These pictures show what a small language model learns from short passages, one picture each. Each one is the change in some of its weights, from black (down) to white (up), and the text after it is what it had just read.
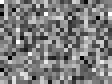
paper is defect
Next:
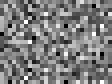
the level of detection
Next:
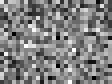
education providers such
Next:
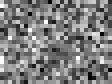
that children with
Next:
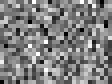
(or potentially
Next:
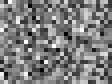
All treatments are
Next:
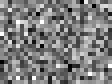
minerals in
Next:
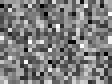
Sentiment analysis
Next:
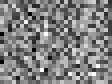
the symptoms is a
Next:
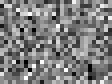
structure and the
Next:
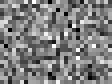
which mainly allows
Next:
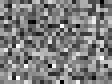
at time zero
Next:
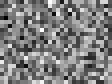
information flows on
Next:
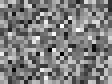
most of the
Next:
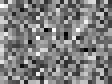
various other studies
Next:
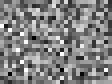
of the learning outcomes
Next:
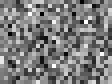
kind of meters
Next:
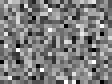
These works cover a
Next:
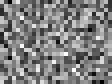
is of sufficient quality
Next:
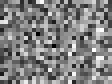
reading for a
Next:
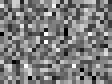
measure not have been
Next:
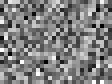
enhanced stability,
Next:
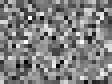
an electric
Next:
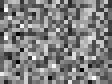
access to these
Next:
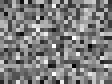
values. We will
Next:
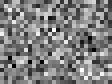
and physical modelling
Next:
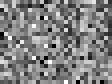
from related tasks and
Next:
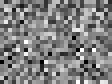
to have migrated
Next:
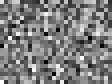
foundation of the
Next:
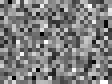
gray value i
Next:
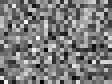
the elements considered.
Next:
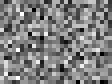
for analyzing student
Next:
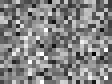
that there is an
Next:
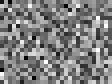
for citation has
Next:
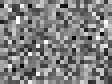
field courses remain
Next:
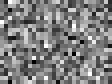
correlation between openness
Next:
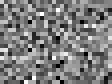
an important role in
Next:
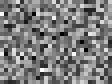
fire effects.
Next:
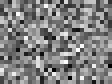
has a different user
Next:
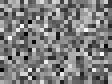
communication, is the
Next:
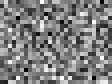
Cronin &
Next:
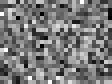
session information
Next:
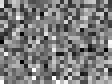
region of profound
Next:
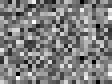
distinction between
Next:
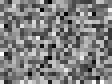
of new knowledge,
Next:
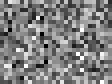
academic features to be
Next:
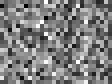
might make marking
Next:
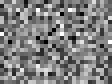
and BUN are
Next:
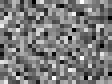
closed set.
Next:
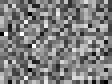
the use of
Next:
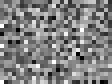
of the data in
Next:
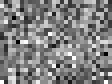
method and 6 steps
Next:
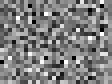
be University)
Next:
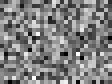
with positive feedback from
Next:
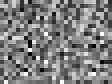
events must give
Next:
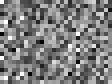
was taken as
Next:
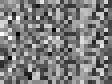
Corporate strategy
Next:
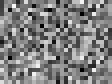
represent themselves
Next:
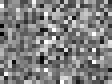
(Tran et
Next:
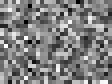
the malware
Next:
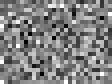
– B shows significant
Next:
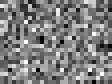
its ambitious
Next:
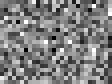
cool brown
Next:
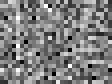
This paper presents a
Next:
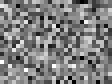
and compare their
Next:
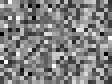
The authors have
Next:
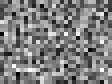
be beneficial
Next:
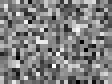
turn, communicate
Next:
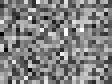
the media be able
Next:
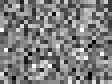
data, which was
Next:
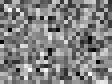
and is not given
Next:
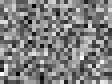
in the comprehensive development
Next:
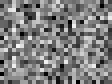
by doing a
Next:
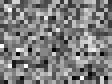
and how to provide
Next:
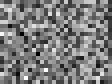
on the continued
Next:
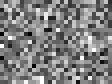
and data for
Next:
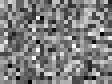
social factors such as
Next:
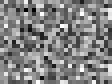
starts with a
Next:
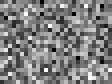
that alter
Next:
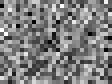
resides gives
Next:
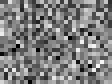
Rome. The
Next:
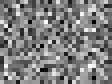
standard accesses with
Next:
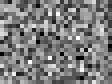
on his dear
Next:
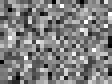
treat gum,
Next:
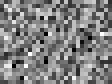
and environment to
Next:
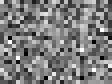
found base scenario.
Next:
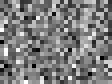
procedure was used for
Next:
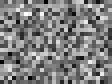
on a custom dataset
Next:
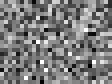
product, or the
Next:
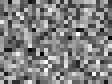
does not focus only
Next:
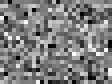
and profitability
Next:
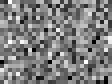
Stock Exchange
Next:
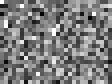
scale value was
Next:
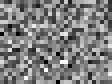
on a water
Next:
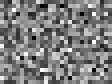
fixed values for
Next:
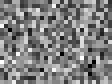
of S . For
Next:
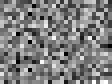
in the inner
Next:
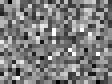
is compressed
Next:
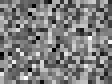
that the knowledge transfer
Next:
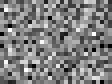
in enhancing learning
